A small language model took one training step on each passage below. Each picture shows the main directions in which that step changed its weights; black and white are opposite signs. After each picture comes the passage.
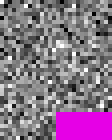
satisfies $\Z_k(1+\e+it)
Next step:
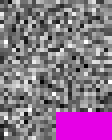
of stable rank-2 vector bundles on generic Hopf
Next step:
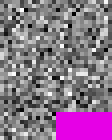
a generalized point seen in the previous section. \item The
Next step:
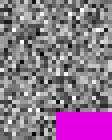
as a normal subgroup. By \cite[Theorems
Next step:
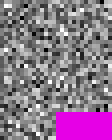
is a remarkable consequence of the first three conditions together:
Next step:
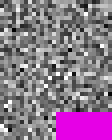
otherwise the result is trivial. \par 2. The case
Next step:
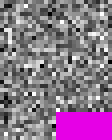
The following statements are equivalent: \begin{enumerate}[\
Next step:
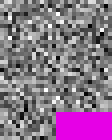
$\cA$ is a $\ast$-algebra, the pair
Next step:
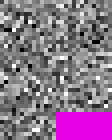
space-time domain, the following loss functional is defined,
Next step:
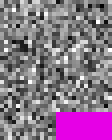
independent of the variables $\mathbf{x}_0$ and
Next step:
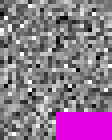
was established by Francis Oger in Theorem 3
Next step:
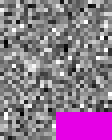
R^3))$ were proved by Sohr
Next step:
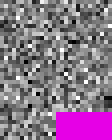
= {Swelling parameter - $\xi$},
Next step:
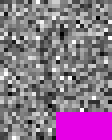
now give the explicit expression of $\bar{J}$ in
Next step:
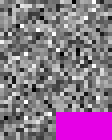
with respect to the fractional Brownian motion with
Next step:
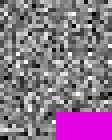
to search for small gaps between zeros of
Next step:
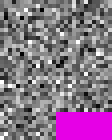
overhead of type-casts}: It is
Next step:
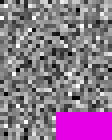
\ioe a < b$, alors $$
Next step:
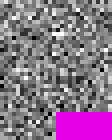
0=t-h$ holds obviously. Now,
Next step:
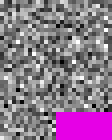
for some $m$, where $D$ is a
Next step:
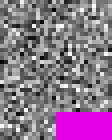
Leibniz rule, we get \bea
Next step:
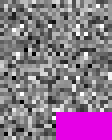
rational curves of degree 16 lie on a general
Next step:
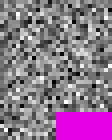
L=\left( \begin{array}
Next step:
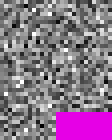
\bigskip The purpose of this paper is to give a
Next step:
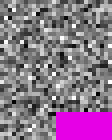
written as a $1/n$ series where the expansion
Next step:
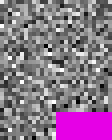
of $\ell(w)$ satisfying $a_i
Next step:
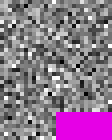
Note that a differential of a map $\psi$ is the
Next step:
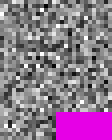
we are dealing with islanded mode
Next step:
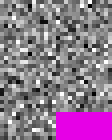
3. \end{equation} We use the notation
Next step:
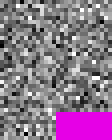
(s)\,ds\right) +a\int
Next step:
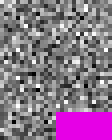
get \begin{eqnarray*} % \nonumber to
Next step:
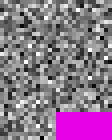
2D problem \cite{ToLaHe21},
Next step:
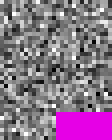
up to isomorphism and the order of the factors.
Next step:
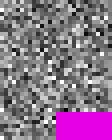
\begin{description} \item{(a)}
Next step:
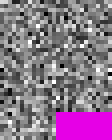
\centering \subfigure[$\kappa=1$]{
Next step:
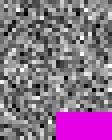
not conjugate in $G$. Then by the strong block
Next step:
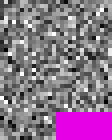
block is an abelian subcategory, $M$
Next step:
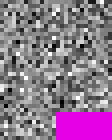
the comparison geodesic, and we are done. If
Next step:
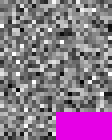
a new method that may compare the similarity between the
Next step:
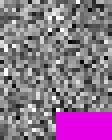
are bounded uniformly in $t$ along the
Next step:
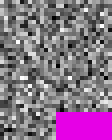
reliability. Following their framework, we assume
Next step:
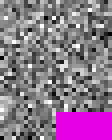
to be midnight, of generators
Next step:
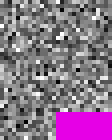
that $J \mathcal{D}\subseteq
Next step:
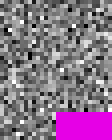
nonempty metric space. A continuum is {\em
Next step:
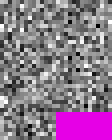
and that $\varepsilon_{i+k} \leq
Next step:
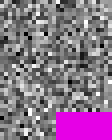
\langle \eta \ | \ \xi \rangle \
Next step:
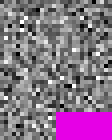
this paper and Massimo Ferri and
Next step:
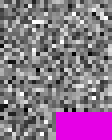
F. Liu , I. Turner},
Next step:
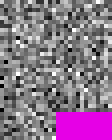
be a component of a vector field, which might be
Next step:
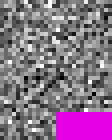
are implicitly infinitely many possible choices for the
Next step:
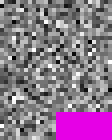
point $B$. Likewise an ellipse with
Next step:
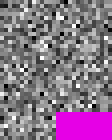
s$. Over $\overline{k}$, the affine variety
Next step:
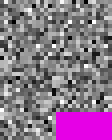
map of $\Phi$ on $\overline{\Delta
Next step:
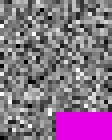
if $p = \frac{D}{m}$ and
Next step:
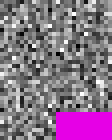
obtained in the last paragraphs by
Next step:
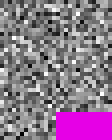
far more involved than the deformation theory of the
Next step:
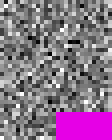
Note that $\b_1\b_2$ is
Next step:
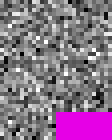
$L$ hidden layers,
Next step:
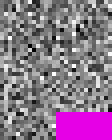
concerning the large $n$ asymptotic behavior of
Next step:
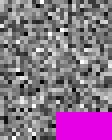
$(H,\circ )$ if and only if
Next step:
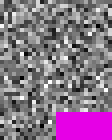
and $k$ (the number of binomials
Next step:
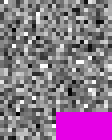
during all reductions. For the remaining elements,
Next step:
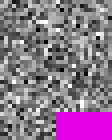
| x \sim \sqrt{d} U
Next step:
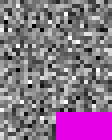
of a horizontal or vertical crossing
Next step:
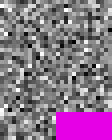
in Section 6.1 of Asmussen
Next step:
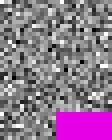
means of local sub-measures of $P$
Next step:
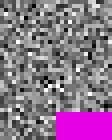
of contractions when viewed as acting on
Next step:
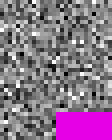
generalized energy $E_{g_\lambda}$.
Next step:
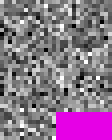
\end{align*} hold with probability at least $
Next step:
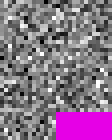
may affect the stability and convergence problem, but for
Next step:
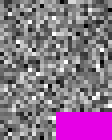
\frac{\nu}{\textit{l}} $ and
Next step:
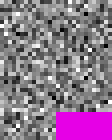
to the infinite-dimensional case. For simplicity, here
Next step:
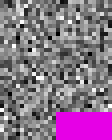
there exists a directed path in $G_k$
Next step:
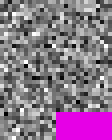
and $\,\sim\,$ defined as follows:
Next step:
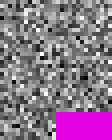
first cohomology group when $A=k$ is a field
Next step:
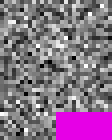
> 0$. Just as for $\mu^\alpha$,
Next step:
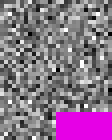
signed number of double points of $F$. This
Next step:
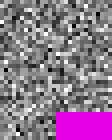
wavelength and, therefore, the total number of
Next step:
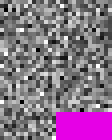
recall the following well-known result which is due to
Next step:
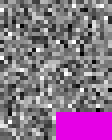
the infinite dimensional kernel of $\Box$.) with the
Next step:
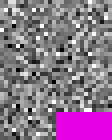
certainement d'abaisser la
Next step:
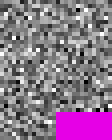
Z}$, is exactly based on the criterion of
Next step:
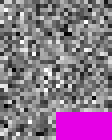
$x_i$ is deleted, we
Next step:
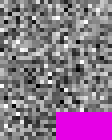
inequality. Hence Corollary \ref{cor-3} follows
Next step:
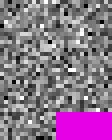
\end{defin} Note that if $\xi$ is
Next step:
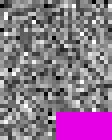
which it turns out are easier to prove. We
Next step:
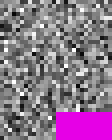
a discrete vehicle routing problem to
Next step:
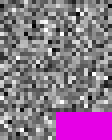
H = H \theta(g) H$ for all
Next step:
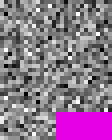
$\Inc_k(2\times n)$ is
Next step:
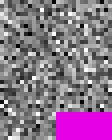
is motivated by the recently increased interest in low
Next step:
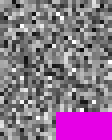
for which many results and algorithms are known. We extend these
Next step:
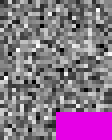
with respect to the reverse lexicographic order
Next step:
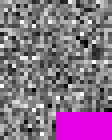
1\le k\le n-1.\nonumber
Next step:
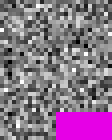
\end{lem} \Pf . Indeed, let
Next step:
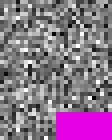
called combinatorially equivalent if there is an
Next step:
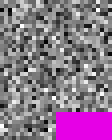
with the smaller Courant number, while the
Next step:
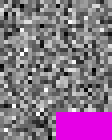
and we apply the Bernstein's inequality to
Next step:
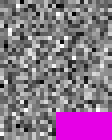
consists of different clusters, and the probability for each
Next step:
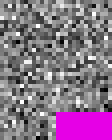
elements goes back to P. Samuel
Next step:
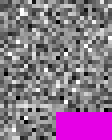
R}^3$ in any way you want
